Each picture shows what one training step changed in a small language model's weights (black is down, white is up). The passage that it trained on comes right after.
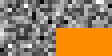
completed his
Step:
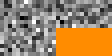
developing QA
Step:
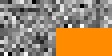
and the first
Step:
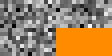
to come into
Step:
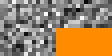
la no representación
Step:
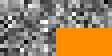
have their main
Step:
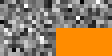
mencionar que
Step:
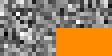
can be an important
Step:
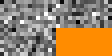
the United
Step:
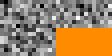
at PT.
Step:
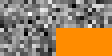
Favor of
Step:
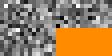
be used in the
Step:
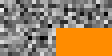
necessidade de
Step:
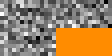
will reduce
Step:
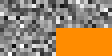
in order to
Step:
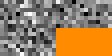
for Medical
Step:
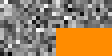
performance level of their
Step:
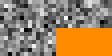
e Gestão
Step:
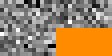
– Под
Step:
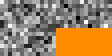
conférence à
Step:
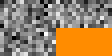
individual e pela
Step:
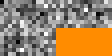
După ce
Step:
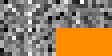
same obligation
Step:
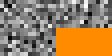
necessary to
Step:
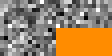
generation system,
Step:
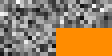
is evidence
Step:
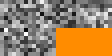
increased potential
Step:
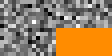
in cases of
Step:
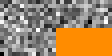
a utilização
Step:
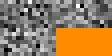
pavimento das
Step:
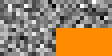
closely with
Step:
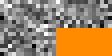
Participants in
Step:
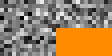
of relations between
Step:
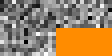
While digital
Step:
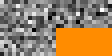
and outcome
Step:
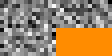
by anyone.
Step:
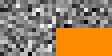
too much
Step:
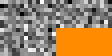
the element
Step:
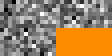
an increased
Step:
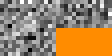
system states were
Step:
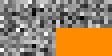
turbines The
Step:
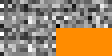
teachers and students
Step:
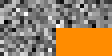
the same lock
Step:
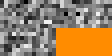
solução por
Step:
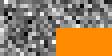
from various
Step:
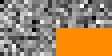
and foremost
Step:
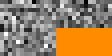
and provide an
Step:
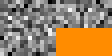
van een
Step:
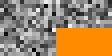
model of an
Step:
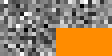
force between the
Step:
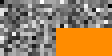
images, some
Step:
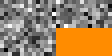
Figure 4:
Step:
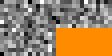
integral to
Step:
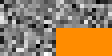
determinants of
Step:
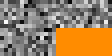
the work of the
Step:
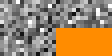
Although they
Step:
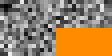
participate in the
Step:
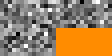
dasar atau
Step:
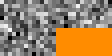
uma ou duas
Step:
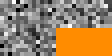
those who
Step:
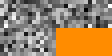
sem oposio
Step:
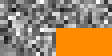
development of a
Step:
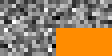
people who
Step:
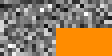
one reported in
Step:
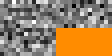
input stage
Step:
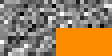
la misma
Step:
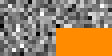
We saw
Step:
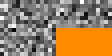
the formation of
